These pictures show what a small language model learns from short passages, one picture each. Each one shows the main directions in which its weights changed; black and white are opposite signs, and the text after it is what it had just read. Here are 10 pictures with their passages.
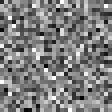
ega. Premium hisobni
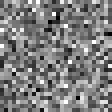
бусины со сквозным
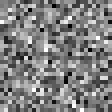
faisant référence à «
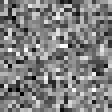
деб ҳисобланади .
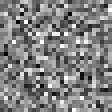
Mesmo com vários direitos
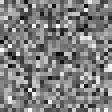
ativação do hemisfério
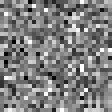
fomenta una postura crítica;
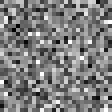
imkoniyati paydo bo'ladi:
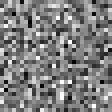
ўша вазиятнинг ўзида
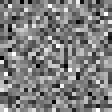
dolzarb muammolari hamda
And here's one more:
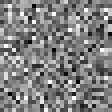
residente superior, un paciente
